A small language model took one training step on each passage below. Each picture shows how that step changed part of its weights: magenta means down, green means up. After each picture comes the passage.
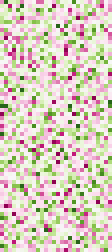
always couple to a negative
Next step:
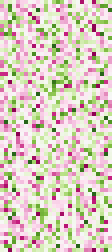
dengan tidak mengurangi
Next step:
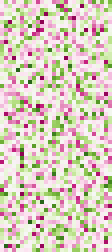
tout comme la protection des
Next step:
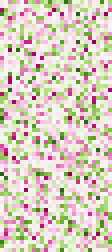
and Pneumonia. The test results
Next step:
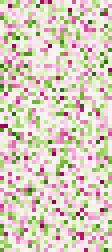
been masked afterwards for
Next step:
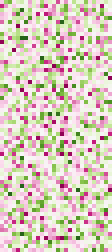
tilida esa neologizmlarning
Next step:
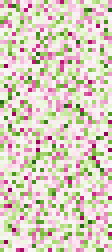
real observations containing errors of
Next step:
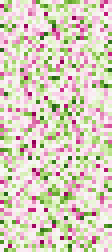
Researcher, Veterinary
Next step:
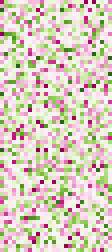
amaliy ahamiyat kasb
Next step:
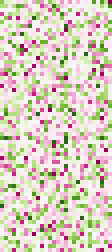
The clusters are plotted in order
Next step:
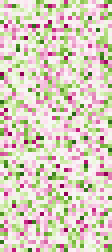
the coupling constant $K$, and is given
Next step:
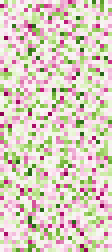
wider set of skills that are
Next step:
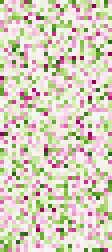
saqlanayotgan ushbu
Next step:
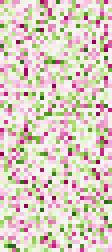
fall 2007 in the system for (e).
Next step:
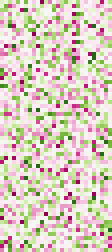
partir da necessidade de separação
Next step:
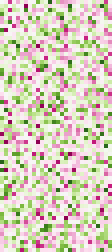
ròng bằng
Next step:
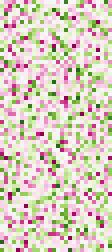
de acum o vei purta
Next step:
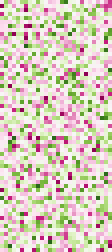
contexto da missão Galileo
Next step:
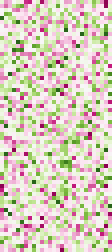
1.4 eV and thus omits
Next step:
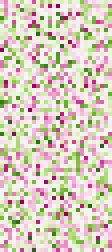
to'liq versiyasining
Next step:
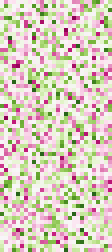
\cite{Albrecht12} and
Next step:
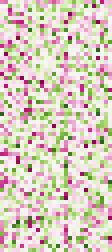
una delimitación física
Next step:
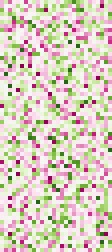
transparent machine learning
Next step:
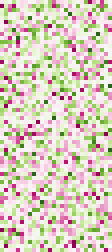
Murod qahramonlari
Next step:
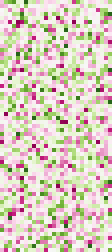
El-Azab, Phase field
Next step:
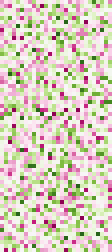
procedure was optimized to minimize
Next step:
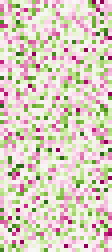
image at ($\alpha,\beta$) =
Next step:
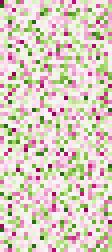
of different quantum phases in the phase
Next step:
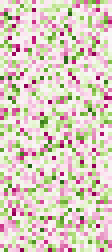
Rydberg-atom images
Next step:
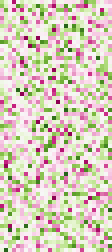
las tradiciones académicas de
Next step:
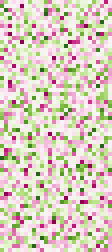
of the central nervous system,
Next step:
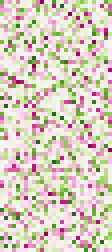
the Hindu religion. That was
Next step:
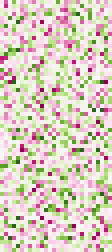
bilan shug'ullanuvchilarda
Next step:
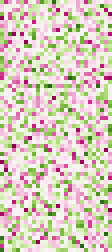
frequentemente relacionado à
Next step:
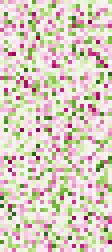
new and old inner leaves in
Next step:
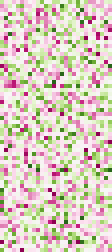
the remaining one. Due to the
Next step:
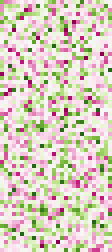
period are determined the master
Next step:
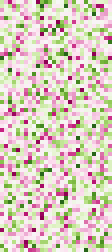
the giant cluster appears at
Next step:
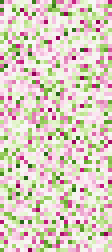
The application of off-screen
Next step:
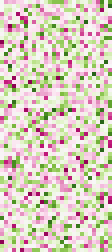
risco, mas na seara
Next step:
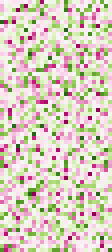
USA} \author{A. C.
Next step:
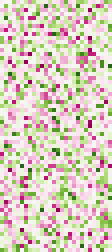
repeating infinitely often in the
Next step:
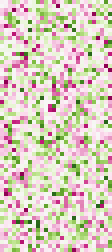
volume, calculating the spectrum
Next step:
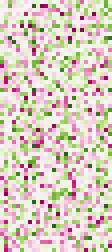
decisão. Se não,
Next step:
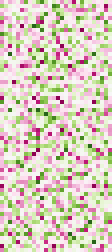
Ciò che avviene in
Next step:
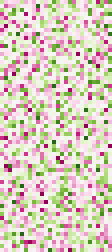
verhindern, arbeiten
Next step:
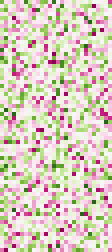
хавфсизлик ҳам
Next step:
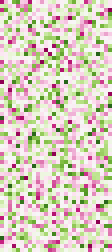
reserved for quantities in parameter space
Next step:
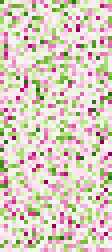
flows. In fact, the space of
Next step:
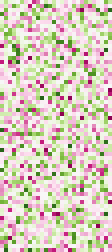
14 Debever invariants are
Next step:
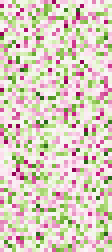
\right) \left[ 1 - z
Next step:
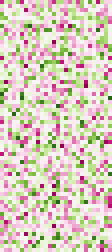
variational parameters in the momentum space.
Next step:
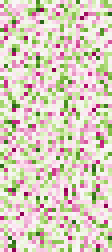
это притом, что
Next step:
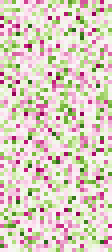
$zx$ and $zy$
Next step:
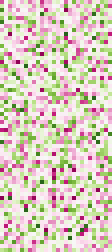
ensemble of the stellar
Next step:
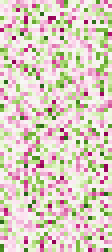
0.95) can be seen in
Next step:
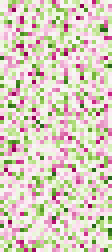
\nu \rho \sigma }$ is the
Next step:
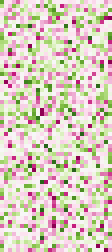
time-scale of the experiment.
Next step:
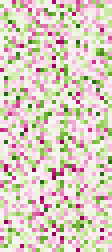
a position to simplify the
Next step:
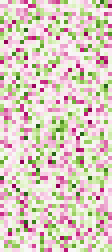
(QoS) has become one of the
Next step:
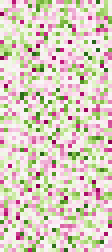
when the populations were perturbed using
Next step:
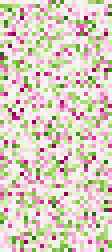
mampu menyebutkan
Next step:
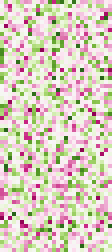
ECs and than accepting (or
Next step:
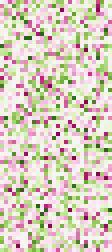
*De die natali*, che
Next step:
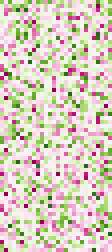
by requiring $u_S(r)$
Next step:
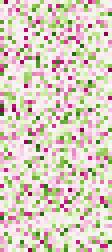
Шундай қилиб,
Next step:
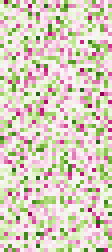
yaratilgan bo‘lib,
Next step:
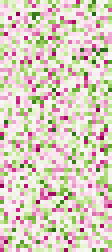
the sheath pushes the
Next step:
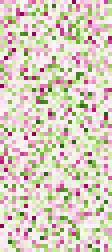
comorbidity network analysis comparing
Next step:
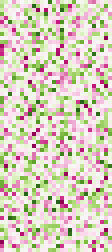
va madaniyatga bo'lgan
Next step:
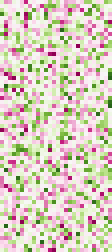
años no es un hecho
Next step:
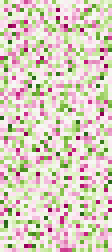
в России и мире.
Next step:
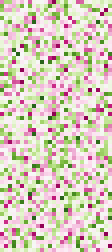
provides direct access to the
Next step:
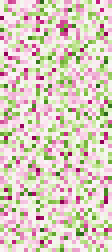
66.6% de los participantes
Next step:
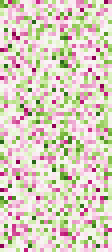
нових викликів.
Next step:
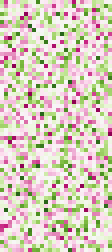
notion de capital humain qui
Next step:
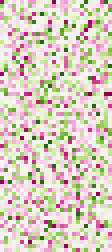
reader may find the references to the
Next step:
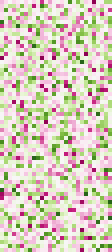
hours integration time, and shows
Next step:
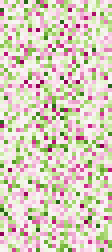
applications, particularly those
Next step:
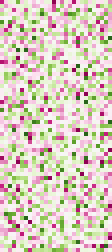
of the equation \[ - \Psi''
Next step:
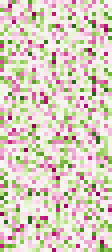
the ineffectiveness of
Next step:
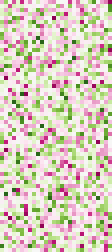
is lower in case $4$ compared
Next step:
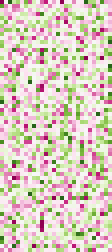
to $\Delta-R_C$ and
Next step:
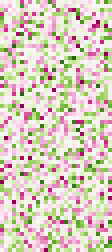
galaxies, we are not able to
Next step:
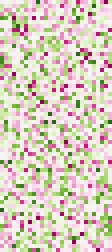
setting unconstrained degrees
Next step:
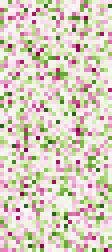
merasa puas dengan
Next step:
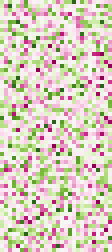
mahsulotlari yuboradi.
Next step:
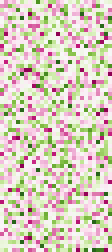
foydalanganlik uchun
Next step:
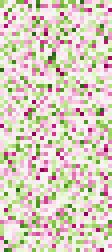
belgisi, shuningdek,
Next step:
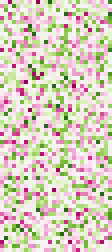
sociales y las estrategias
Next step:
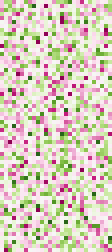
transmisión en tiempo
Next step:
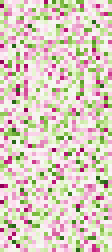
prioritario. Aunque las
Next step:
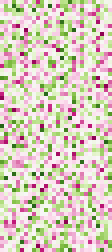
chlenamy, z inshoyi
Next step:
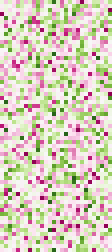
задаваемые величиной
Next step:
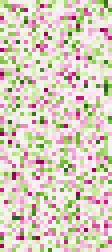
de pulmão que impactam a
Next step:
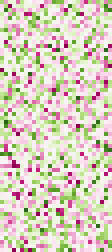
necha barobar ko'p
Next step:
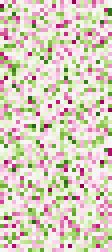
& - \left[\frac{r
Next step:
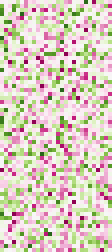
The low $\pavg$ of a run
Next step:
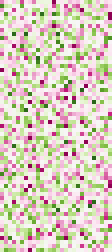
because the probability of finding a
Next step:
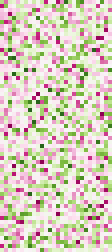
dicho cuestionario, en
